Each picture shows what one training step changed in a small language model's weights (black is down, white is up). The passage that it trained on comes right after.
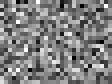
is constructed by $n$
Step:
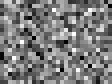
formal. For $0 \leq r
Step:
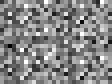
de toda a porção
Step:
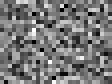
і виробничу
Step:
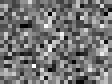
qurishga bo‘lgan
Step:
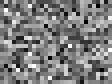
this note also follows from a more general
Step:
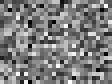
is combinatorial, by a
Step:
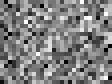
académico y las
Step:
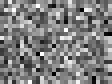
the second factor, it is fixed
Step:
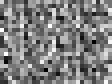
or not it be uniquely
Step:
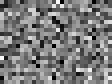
= x(t)$, define the function
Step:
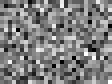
contact (pseudo)
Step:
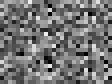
mavjud bo'lgan
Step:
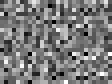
stellen sich folgende
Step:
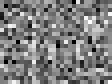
Generator in Transport /
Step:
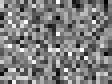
innego, jak
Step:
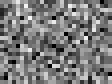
prove the existence of the fibration
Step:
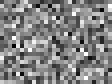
with longitudinal speed
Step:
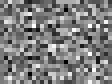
журнал. -
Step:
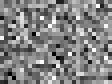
to be normal random variables and a
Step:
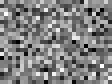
was involved in the making
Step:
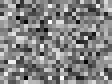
Then \begin{align}
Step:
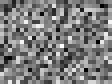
$P/I$ given by
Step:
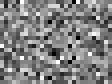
ingesta calórica,
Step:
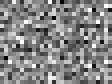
0$. \end{theorem}
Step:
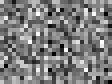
que estabelecem a
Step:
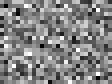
iye bolıp,
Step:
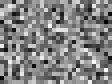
N. Ikeda,
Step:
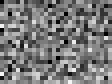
тематических текстов
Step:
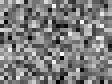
one point. We put
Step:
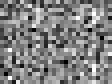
їхню роль у
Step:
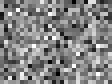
principle and they meet in an
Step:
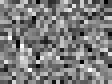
both definition, we avoid the
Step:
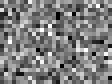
general NP-hard in the
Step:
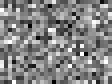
combinatorics of Young
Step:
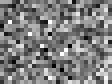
Am. Tú te lo
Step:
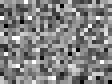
can be computed with complexity
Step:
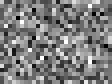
any $l\in L$ and
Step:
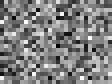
ХГ: АЛГ:
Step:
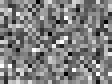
bilimlar tizimi esa
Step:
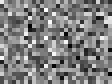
the word groupings) - it
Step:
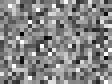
in \cite{S}.
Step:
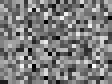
onderzoek naar de
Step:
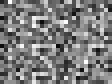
ele é o fundador da
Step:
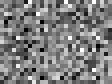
permutable punctures,
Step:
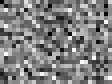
with an increasing network size.
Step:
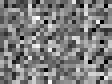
stimulus visual yang
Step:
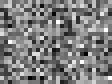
were conducted in scenarios
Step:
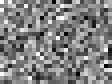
las decisiones y
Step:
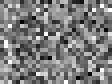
general method will be useful for
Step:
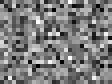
Defisiensi Berat
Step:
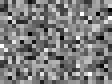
der VVL /g/
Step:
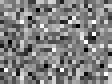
using a variant of the
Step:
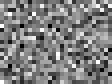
transversal homoclinic points.
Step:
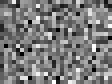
tenglamaning o‘ng
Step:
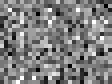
plus tard en 1970 par
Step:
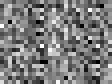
TAXLILI VA
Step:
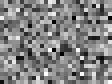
Introduction to the Theory of
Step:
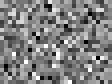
metric $g$ of a
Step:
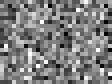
(Faculdade de
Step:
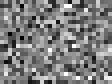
funksional, jismoniy
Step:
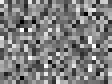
discretised optimisation--based
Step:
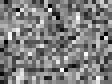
e as características do
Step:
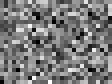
Kriegel et
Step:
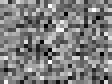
нафар ҳолатда
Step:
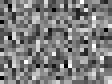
hisoblanadi. Bunda
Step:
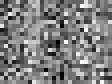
also noted in selected
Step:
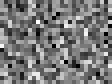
radiatsiya ta'siri
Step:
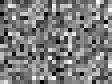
_2$, seule $\gamma
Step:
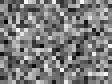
candeleros dorados y
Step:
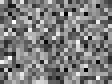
$t>0,$ but they do
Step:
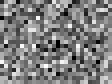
in which all induced subgraphs
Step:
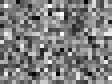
em qualquer aspecto
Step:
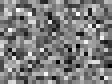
Let $m_\mu\le
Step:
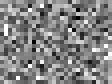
pseudo-unitary operators
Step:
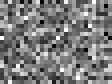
and the role of implemented
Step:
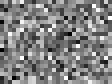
М. Ta'lim
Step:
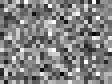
are USLA relatively to
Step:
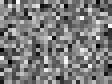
results, the systematization
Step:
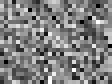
Zi 93 Nilai
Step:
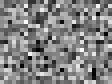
is a (generic) closed curve
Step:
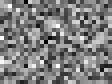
decorated square paths which
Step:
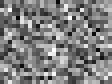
curvature allows to generalize the
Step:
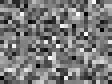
for moduli spaces of
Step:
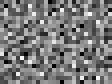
tavsiyalarni berish
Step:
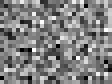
literary grammars of
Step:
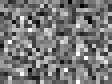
for which we take the same value in
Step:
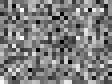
the pebble distribution $p$
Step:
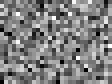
functions and polynomials serve as essential
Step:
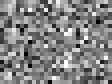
cut-off integer. The
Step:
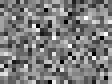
contains a small neighbourhood
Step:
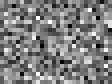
Shunday qilib,
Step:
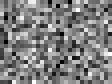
There are 5 charts
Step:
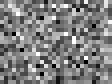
Cardinals}, De
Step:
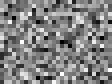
de la normativa de
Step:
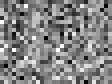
данной Конвенции
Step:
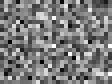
um filme educativo sobre a
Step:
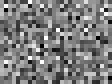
wordt gesproken over
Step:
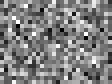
including relief,
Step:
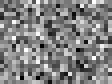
results presented in this paper, the
